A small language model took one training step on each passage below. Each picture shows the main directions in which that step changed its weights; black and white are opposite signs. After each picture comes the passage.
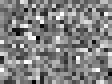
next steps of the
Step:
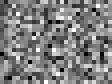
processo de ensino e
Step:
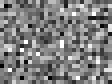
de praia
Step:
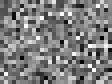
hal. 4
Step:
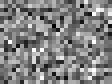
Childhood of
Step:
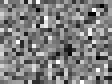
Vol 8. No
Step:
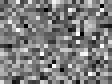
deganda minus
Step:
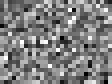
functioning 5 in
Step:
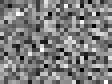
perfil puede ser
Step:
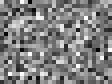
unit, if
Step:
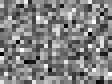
the volume to
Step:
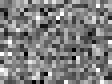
in one of his
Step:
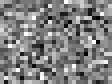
berishga harakat
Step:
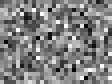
size group.
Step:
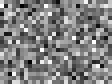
permette a
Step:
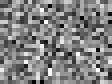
capital structure of the
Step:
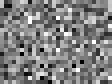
by students in the
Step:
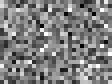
maior proximidade
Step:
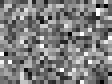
generally account for a
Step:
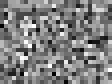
limitations as set out
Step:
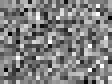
of temperatures.
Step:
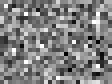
manifests itself in
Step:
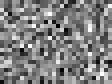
debo yo de
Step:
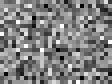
COBC does
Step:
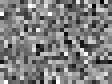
W skali
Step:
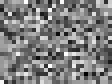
scheme present in
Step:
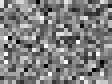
estudio pone
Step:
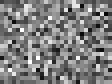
low ω value
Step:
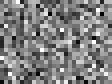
total} \times
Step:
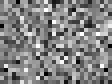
delusions of
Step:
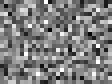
in securities
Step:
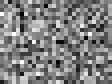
outcome ➤
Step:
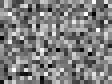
curve in
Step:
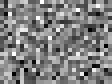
SPI, a
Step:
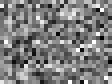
a maximum decrease in
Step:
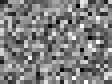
and receive path
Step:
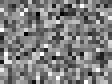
for evaluation of the
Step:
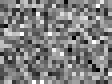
mean duration of
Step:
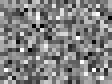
of view, of
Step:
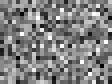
of cultural trends.
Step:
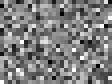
and as a medium
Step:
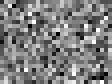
clinical implications are
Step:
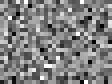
possessing the
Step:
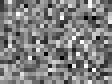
H when the second
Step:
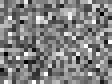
the formation of
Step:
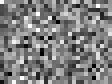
included in the
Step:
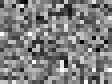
its negative impact on
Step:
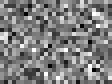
compra á su
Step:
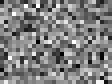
descriptive, survey
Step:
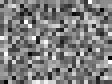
configurations were
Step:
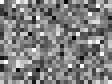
include a comprehensive definition
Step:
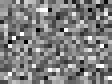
em junho
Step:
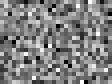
fixation device for
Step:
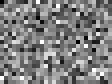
opportunities to determine the
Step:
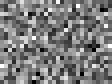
disks with
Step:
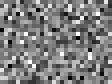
є те, що
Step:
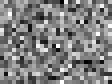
such volatile
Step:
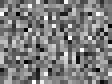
early stage of
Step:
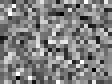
proteção das
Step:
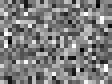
e ANEXO
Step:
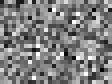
will help motivate
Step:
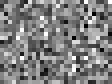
em busca de
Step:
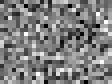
Nova Lei
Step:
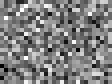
Combat Aviation
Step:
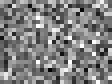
reproductive health
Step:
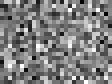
the joys and
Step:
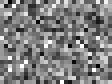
como lo indica
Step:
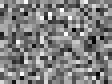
similar but the
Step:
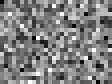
la science de
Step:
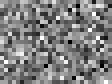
va video
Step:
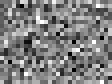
indicated a decrease in
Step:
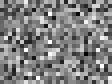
individuals. As
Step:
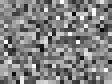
segundo, es
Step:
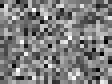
due to an
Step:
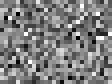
те, що
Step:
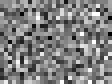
of water,
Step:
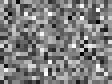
Es como si...
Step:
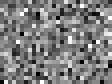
of school for
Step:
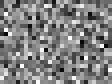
can easily be
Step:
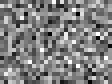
ahí que
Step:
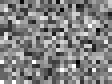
risks on
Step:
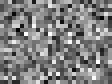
on physiochemical
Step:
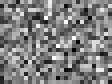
to the weakening
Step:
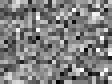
to appear. In
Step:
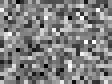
como se ha
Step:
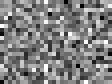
E., Jones
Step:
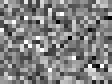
course helped me
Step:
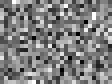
reduce the death
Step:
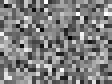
lauri*, y
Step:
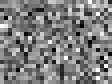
- Song,
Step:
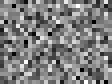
provide technical support and
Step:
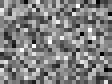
rapidly increasing demand
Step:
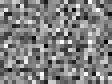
los bienes
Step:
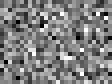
They are all
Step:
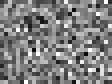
recognized, we
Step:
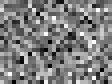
However, the most
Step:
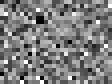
are being utilised
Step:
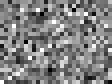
tumours during
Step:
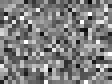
East & North
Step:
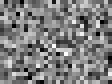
generated by artificial
